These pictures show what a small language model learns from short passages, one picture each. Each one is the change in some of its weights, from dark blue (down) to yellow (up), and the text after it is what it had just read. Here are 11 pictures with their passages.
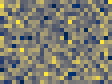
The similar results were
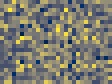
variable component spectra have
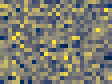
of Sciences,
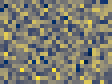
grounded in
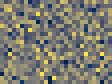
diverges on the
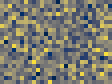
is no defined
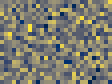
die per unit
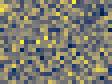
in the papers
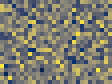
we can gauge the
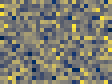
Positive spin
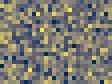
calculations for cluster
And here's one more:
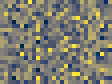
n \leq
